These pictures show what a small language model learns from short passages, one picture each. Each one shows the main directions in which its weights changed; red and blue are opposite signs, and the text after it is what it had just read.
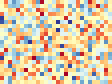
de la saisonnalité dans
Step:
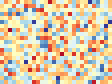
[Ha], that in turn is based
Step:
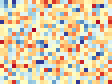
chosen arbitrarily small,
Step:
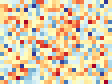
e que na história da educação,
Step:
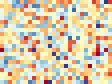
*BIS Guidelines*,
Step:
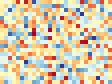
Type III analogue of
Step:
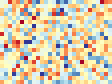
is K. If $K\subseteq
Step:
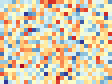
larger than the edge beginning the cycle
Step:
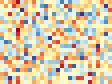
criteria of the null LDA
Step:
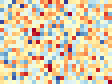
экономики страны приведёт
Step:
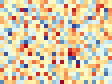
de artigos disponíveis
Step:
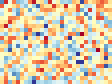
hatóságok még
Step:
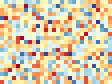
spécifique avec peu
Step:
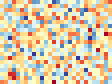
be a closed {\em convex} set
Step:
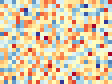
sobre técnicas de precisión
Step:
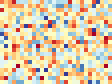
только рядовых
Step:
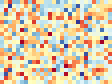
and the upper hitting probability is
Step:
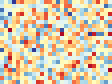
увійшли Г.
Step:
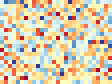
$ hold for all $\gamma <
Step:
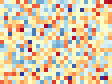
v rozpätí od
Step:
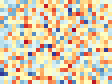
bo'ldi. Jahon
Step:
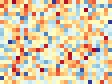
with left-invariant Hamiltonian
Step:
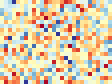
существенно влияют на
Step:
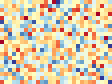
not receive treatment at time
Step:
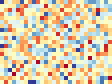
va immun eliminasiyaga
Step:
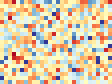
общий для них и для
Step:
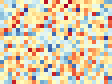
сабабли бошлайди
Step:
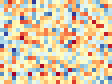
ultrafilter. We denote
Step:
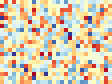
The most delicate case of
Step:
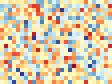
e a aprendizagem sejam
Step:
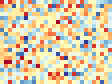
much more efficient than the corresponding method of
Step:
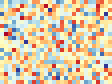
de conteúdo. Os resultados
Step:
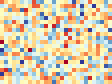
navbatida 5 milliarddan
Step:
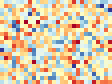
patamar tolerado,
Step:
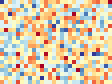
estudo transversal e quantitativo.
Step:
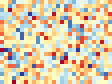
Weyl and continued by
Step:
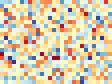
the applicability of the person
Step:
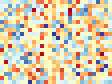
yo'nalishlari 72
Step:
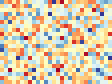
When $\rho$ is large, the
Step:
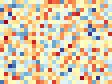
Т. Лукіної,
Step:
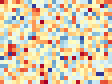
set $S$ of places of
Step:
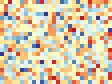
$G$ is exceptional and
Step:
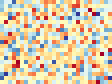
старих обрядових
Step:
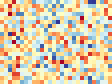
и кишечных
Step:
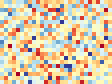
tayyor bo'lganda,
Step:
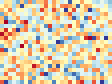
nem viccelnek
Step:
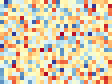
in a normalized case, it is
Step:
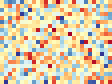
parameter $l(I)$. \item
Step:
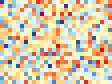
va ijtimoiy himoya
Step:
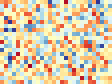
(\ref{bf}) transforms the
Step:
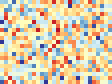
from wave direction, $g$ denotes
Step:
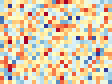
are the celebrated
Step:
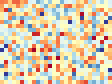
shu bilan bir qatorda u
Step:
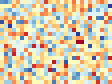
and if we multiply $d$
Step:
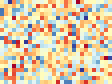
\cite{N. M.
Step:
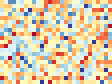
way we obtain a bijection
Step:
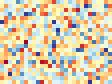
said {\it solvable}
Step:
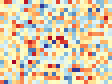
de Lorraine,
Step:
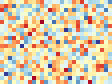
Fotografia é a sua
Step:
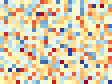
implementación computacional de los
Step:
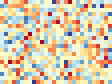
baradı. Polat
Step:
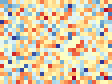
uchun muhimdir. Mazkur
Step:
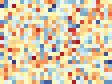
é um direito de todos,
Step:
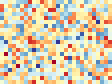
masa hidupnya
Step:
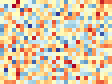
liderança, isso
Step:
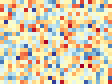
Частота данной
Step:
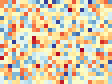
one parameter equal to zero and base
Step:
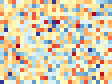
surfaces. These manifolds with their volume forms
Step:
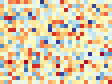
China} } \date{}
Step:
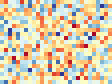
de la Red Social;
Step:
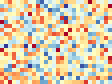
xulosalar bayon
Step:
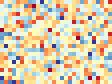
bora Konstitutsiyada
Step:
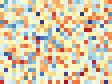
conditions of the fluid injection
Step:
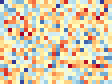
of the value matching condition
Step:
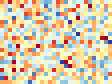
education should pay special attention
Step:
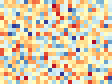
3 in Delyon and Hu
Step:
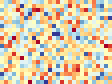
se înțelege o
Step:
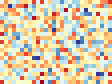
cross section and $c$ stands
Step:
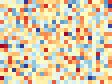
gauge-invariant primitive
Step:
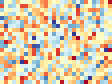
getirdiği en yeni
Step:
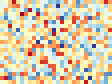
those cover resolutions from the
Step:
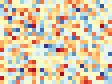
Morini, e i due
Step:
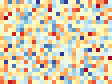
$M$. It is usually called
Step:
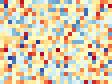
reasoning these \textit{ad
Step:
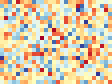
E) $ (and hence of
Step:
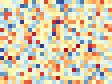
as projections of the boxes
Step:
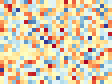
NP-hard optimization task
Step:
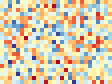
go będą, do
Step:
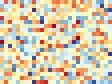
model pembelajaran.
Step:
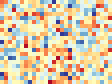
configuration categories more than ordered
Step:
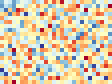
components of abelian groups either vanish
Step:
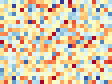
la transformación de los tiempos
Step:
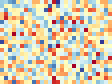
under right multiplication with matrices in
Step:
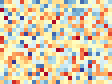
\qquad t \ge 0,
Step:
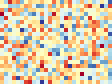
\noindent MSC 2000:
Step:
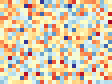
hissiyotlarni aniqlashda
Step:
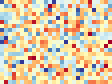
is the largest cardinal number among all
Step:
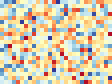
whose Ricci tensor and scalar curvature
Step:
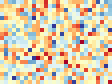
compte des facteurs
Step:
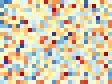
in Theorem 2.2, we
